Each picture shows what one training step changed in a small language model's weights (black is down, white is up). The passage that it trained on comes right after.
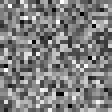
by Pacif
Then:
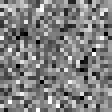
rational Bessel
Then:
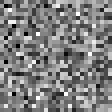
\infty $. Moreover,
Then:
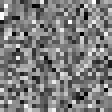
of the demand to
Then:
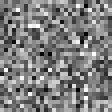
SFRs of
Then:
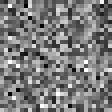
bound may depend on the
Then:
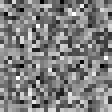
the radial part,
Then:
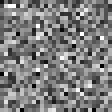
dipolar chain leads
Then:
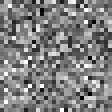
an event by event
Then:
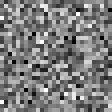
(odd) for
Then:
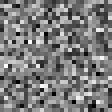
implies that the spectral set
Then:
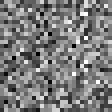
embeddings of nodes for
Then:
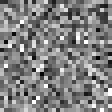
demonstrates the absence
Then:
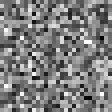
the continuity of
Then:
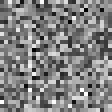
the unit of the
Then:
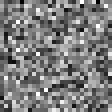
background tidal flow
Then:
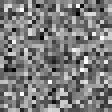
mosaic filter
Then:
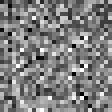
two sequences of real
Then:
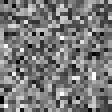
is observed at higher
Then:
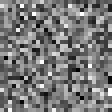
of a given sample is
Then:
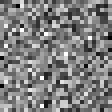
due to our 15
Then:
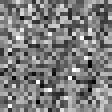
the best performance, with
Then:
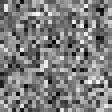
eigenfunctions. This
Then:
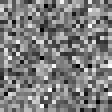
applications in our action
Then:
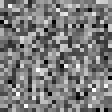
for parabolic
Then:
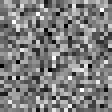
of characters of
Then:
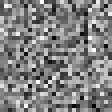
and datasets are
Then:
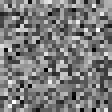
centered at
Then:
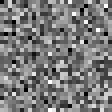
distant from the
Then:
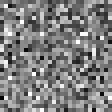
case, but the latter
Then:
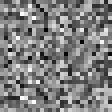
the dyadic
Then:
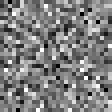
simple harmonic
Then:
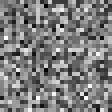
them to give the dual
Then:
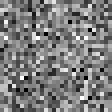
Here, by characterizing
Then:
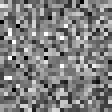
to modern
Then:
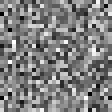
and the length scale
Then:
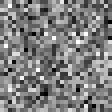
For operators such as
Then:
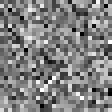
and a slow
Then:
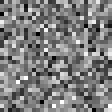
times lower than the one
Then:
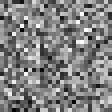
$E\subset \{
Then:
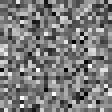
of the matrix models in
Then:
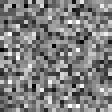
$L$ is in
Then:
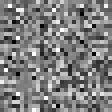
PDF for
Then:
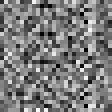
base point free. The
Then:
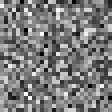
stars can have, in
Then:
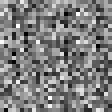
first floor. From
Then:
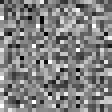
L) \leq
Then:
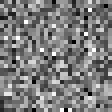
to an isomorphism from a
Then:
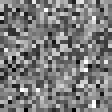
weights assigned
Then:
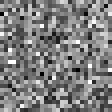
distribution, and the
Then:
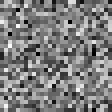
Heating up systems
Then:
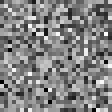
this section, we will
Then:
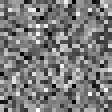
represents a human
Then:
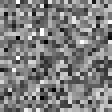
such that $A$
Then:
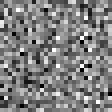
show a linear increase in
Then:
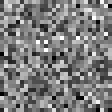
need to solve system of
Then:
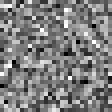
trap, see,
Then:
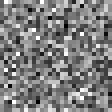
The lapse degree
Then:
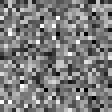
removal via
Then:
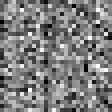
main context of the paper
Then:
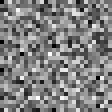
conjugate pair of
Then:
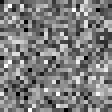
hole matches to
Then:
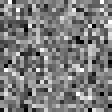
exists a lower bound on
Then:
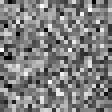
specifically, but
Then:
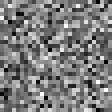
as surrogates
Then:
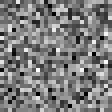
of the contact locus
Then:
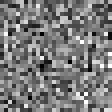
corresponds to a state of
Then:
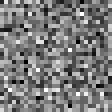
describe that "during
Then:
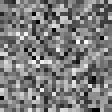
on the left models what
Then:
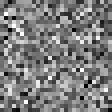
holomorphic} function
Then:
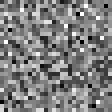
as a body
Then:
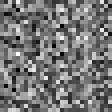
is expected to vanish
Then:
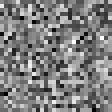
the standard results of
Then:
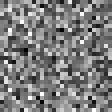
approach are achieved.
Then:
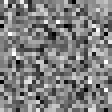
and collector.
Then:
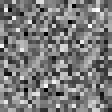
gain exceeding
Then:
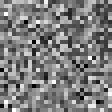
by the little
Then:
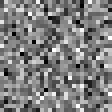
show that there exist
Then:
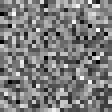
proportional to the
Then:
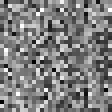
observations of SS
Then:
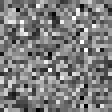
Controls are
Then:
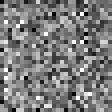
dual mirror configuration
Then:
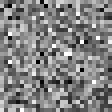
\leq \delta}
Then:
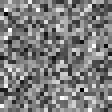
design are restricted to
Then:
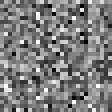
set of all points of
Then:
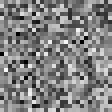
the identity matrix. In
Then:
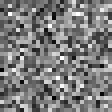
of enumerative
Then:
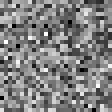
Extending the edge
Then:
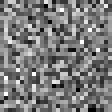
solutions to further analyze
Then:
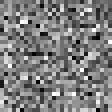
cycle. These examples
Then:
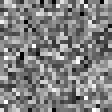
transfer systems;
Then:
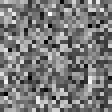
choices of related
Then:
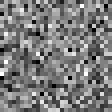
long chain demand the
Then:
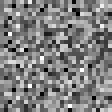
Let $X$ be
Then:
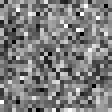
of bubbles
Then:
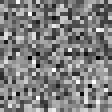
that results in the
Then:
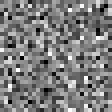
just under $\$$10
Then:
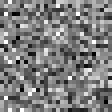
\N$, where
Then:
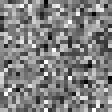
each strain, I
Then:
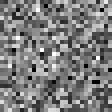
recursions from Proposition
